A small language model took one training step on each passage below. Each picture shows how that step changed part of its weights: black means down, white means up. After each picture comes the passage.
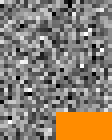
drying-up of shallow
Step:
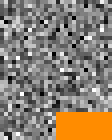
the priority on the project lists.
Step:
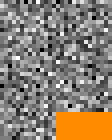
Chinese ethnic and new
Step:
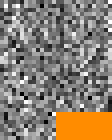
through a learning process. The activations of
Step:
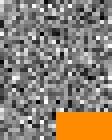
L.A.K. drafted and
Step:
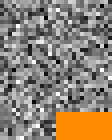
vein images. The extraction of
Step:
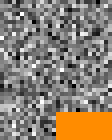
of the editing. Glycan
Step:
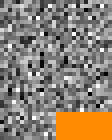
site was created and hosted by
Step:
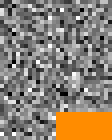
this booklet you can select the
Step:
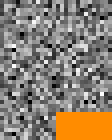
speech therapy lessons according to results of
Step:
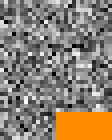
theory which indicated that an individual's
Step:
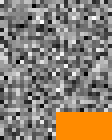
situs solitus, and only around
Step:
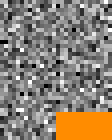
children at home. 2. From the
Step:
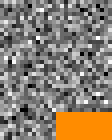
student teachers, tend to face the
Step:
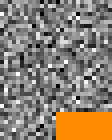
relies on the asymmetric distribution
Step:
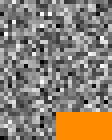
Engineering, Tafila
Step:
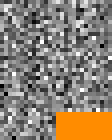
extracted at domestic usage
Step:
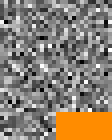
the patient, and accordingly, the quality of
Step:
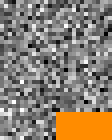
A shown in the above reaction scheme.
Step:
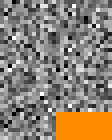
$\mathbb{R}^{n \times
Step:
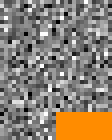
\bar{S} w \right]
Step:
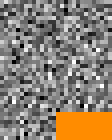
existing consultation and feedback
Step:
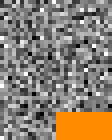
class of peptides suitable for
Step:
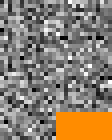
real in capitalist society than the human
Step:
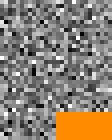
the nurses themselves are the
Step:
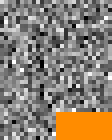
limited to the *a priori*
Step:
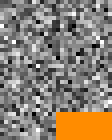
steep slope N.
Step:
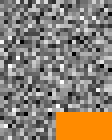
The conclusion is that the parking demand
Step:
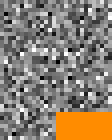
of variance in the status of effective
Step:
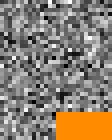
study of neutron-rich actinium
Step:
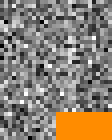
the chosen institution. The information can be
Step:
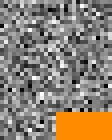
implies that they were at middle
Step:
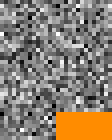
perfect phase synchronization
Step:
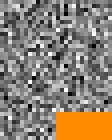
map of the different locations of the
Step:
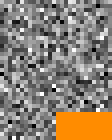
haematuria in individuals with
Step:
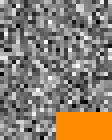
in terms of “happiness”. At
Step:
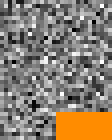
Customer satisfaction values shared values
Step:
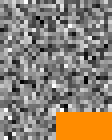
with the ethical standards of the
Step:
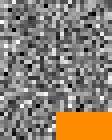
constrained by the deep, narrow
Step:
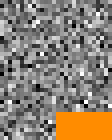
solution of L-asparagine for the
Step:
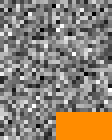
(HM) is the most common type of
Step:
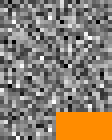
a wavelet decomposition at level
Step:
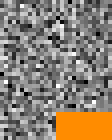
from businesses so that companies are
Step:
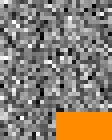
has developed a scientific publication that will
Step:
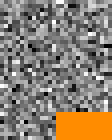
feedback are welcome.
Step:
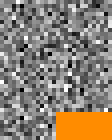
of the fiscal result in the following
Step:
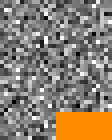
Wiza, W., Patel,
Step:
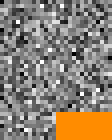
between the two metallic plates). The
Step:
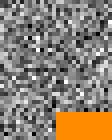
– treating Genesis 2-4 as
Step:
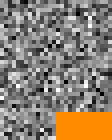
CARA regulates the adoption of
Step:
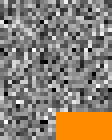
the devices and establishment of trust
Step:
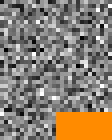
all $t \geq t_0, t
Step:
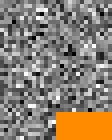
thirty-eight patients. The characteristics
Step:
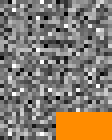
FOR REGISTERING
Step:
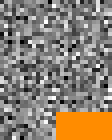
MM4 and later the MM5
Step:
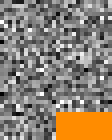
°C Working electrode
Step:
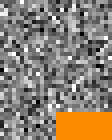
(processed products, not just
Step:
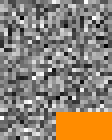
greater than the solid angle
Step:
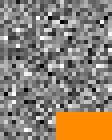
the objects viewed and the rate of change
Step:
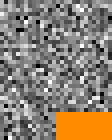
Reviewer Expertise: behavioral
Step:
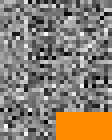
policy](#); [Ethical application of
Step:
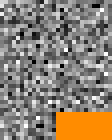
ν per virion. Several
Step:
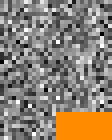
Aslam³, Afzal
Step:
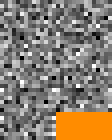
34.70 Standard deviation
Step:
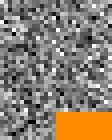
high level of stress. The study concluded
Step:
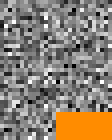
demographics, economy etc.
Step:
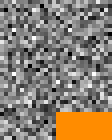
could declare any law inconsistent
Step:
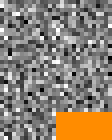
after the TOPA, with no
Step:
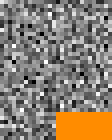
often exposed to many stressors while
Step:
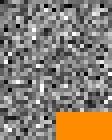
catalyst Entry Cycle Yield
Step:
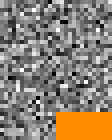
the CRISPic project will be produced
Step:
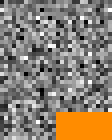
disclosed. Statement of
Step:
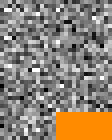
N NaOH afforded
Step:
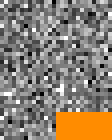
performance through five switches between
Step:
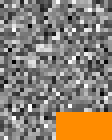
education, skin assessment and nutrition
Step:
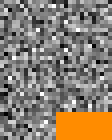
participating Member States in alignment
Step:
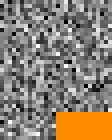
properties of soils and liquids and
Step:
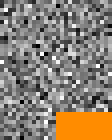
or refractory large B-cell
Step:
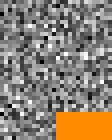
for Advanced Research in Plant
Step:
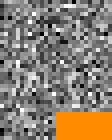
Oromia regional health bureau
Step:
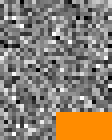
data generated in WP4 will be held
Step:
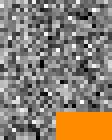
Ethical approval was sought from the
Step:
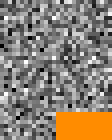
horizontal and vertical axes
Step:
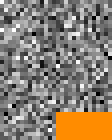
examination showing hypopigmented areas
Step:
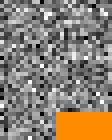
di ka ka-focus sa
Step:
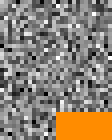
retained in the blood leading to high
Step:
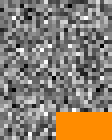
benefit, value and services that we derived
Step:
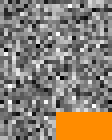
the approximate asymptotic solution
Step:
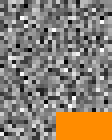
proposals for improving the method of emergency
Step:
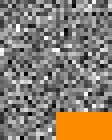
respect to lifestyles,
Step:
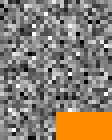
many new services. Review of literature. The following
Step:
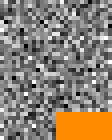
the conclusion that at present there is no
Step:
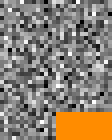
nanotubes are bundled with strong
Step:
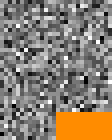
of symptoms of fraud
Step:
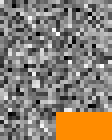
Guy Verhofstadt,
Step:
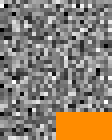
are common and challenging fixation technology and
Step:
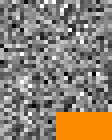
prioritize maintenance in these
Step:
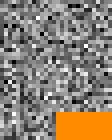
plume affected most of analyzed
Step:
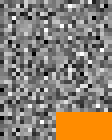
aims at finding and fixing usability
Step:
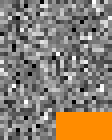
logic}. b) Theorem
